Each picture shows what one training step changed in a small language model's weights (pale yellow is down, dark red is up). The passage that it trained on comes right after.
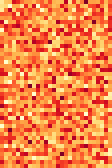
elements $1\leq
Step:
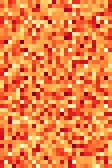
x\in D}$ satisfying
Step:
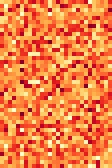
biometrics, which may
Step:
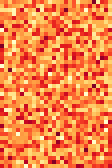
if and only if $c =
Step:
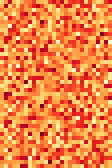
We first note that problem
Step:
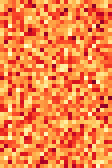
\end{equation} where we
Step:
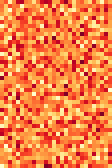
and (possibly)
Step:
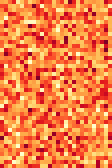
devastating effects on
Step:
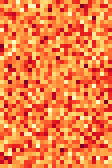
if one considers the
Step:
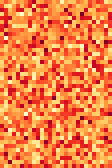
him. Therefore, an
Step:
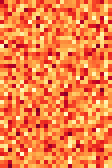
the ipsilateral
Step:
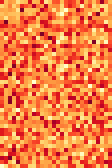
and initiated the theory of
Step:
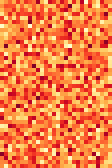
the above isomorphism changes
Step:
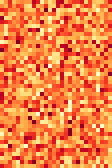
depending on gender,
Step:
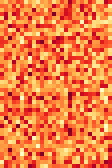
investigate the effect
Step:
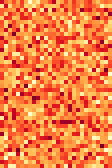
for loss of soil
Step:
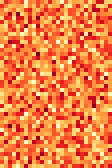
environmental benefits of
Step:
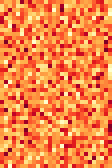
\quad \square$$
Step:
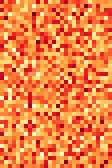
that case~(3) in
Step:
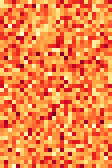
$R$ is given in
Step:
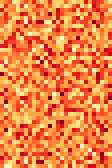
system involves multiple components
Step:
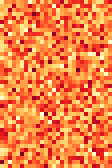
(i) The broad
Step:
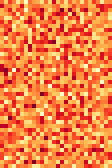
recently confirmed
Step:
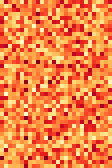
for patients with an
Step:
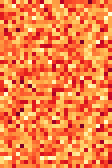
all adjointable
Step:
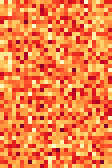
Region). *Tian
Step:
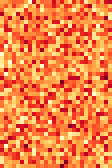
case $\aa_d =
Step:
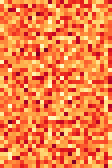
this could prove to be a
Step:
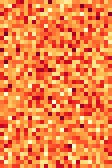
commutative monoid
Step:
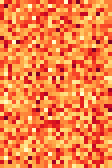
they rely on the use of
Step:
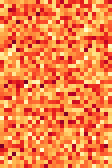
the classical construction of
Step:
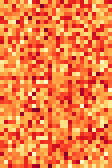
innovation estimates
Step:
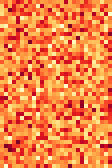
At the same time, large
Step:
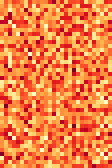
Malaysia. However
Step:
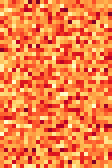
working mode setting
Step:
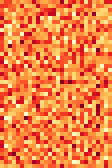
about sports as an
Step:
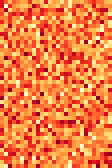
of the forced vital
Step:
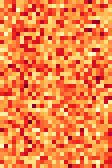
this Section we derive bounds
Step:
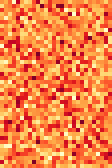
fall in same terminal
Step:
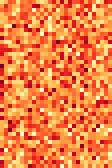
Then, depending on the
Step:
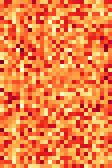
costs related to the
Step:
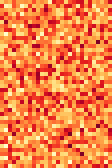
a Christian.
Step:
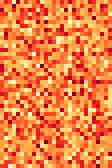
in real life,
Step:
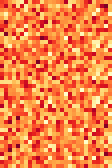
with simple spectra is
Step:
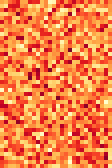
infrared imaging
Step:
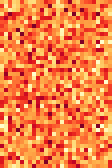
long head tendon
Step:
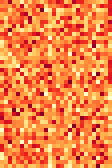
In group A majority
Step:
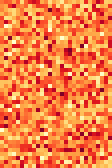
only to be higher than that
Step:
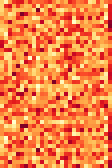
now further assume that $\eta$
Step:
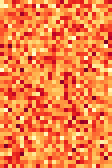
$A_0$ and the
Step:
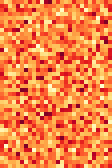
strong $d$-sequence in
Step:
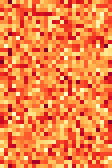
do not participate in
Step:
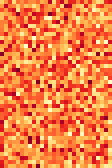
traditional teaching,
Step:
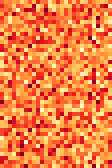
the article, further
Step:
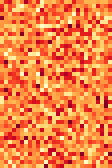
JBQ, JL,
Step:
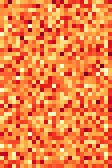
It includes maintaining proper
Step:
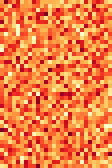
of the respondents strongly
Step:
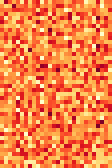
for later reference
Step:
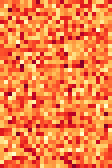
the method might even be found
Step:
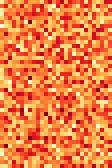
Evaluation The GUI
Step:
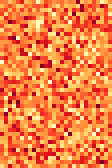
this fragment and
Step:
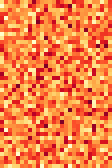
planar structure, characteristic of
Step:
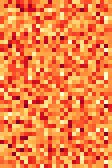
and dowry-related
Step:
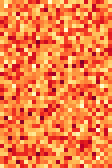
the market clearing
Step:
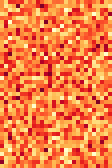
dioxide formed,
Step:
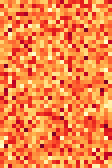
Variables The independent variable
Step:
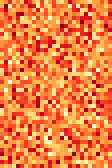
a query system which is both
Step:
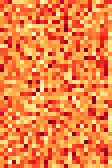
contrary, shows a
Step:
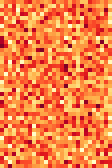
points. (In this case we
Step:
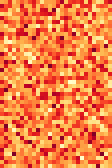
publication, data centres
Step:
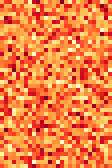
activities. On the
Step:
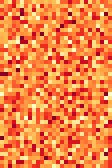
y$ then $x\wedge
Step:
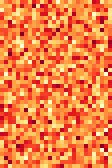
$\varepsilon>0$ there is
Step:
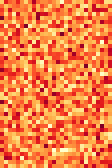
those of its components that are
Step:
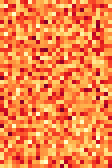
argument is rather
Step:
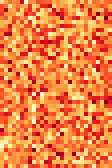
who think creatively
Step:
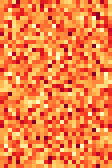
& \text{with initial
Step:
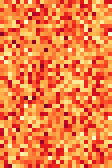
in Table 1. A
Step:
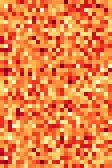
is isomorphic to ${\cal
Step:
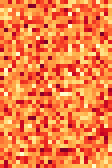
of education. Axiological
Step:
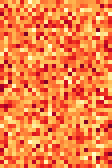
soil were mixed with
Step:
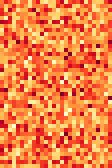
is implicitly contained
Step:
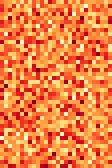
cars are located in
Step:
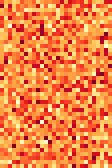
& Holomorphic differential
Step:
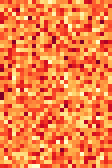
is important for adhesion
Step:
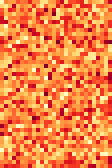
such that $\,\widehat{\hat
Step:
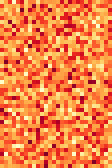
in population ecology,
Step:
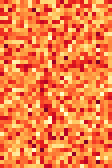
is illustrated in
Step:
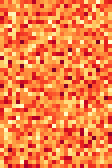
results obtained from the Jack
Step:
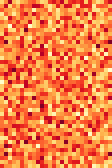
We will need to control the
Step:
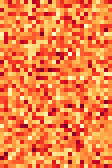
cone. Here we
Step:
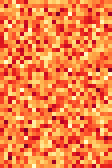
curves and indices.\\
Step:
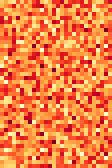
where the solution exhibits
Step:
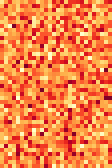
Since the estimators studied
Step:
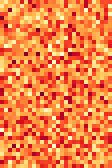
(A, \alpha)
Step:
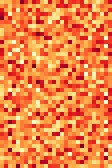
terms when $n$ is
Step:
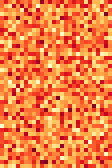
Railway network is
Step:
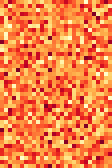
3 The conditioning plots
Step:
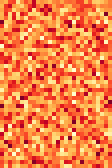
per sum formula) as well
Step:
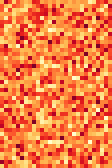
between sustainability reporting
